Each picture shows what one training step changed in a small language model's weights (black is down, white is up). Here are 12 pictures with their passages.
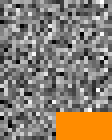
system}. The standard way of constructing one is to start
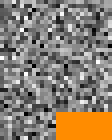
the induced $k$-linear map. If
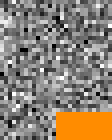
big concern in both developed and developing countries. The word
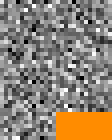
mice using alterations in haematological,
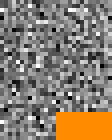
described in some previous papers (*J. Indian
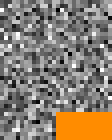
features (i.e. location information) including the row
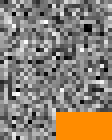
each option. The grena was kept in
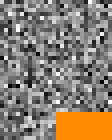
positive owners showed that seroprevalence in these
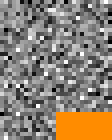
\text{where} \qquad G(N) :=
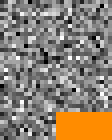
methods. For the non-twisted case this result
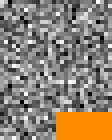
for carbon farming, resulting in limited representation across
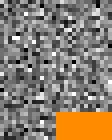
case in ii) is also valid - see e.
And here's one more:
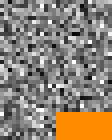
in a specially designed microwave oven.
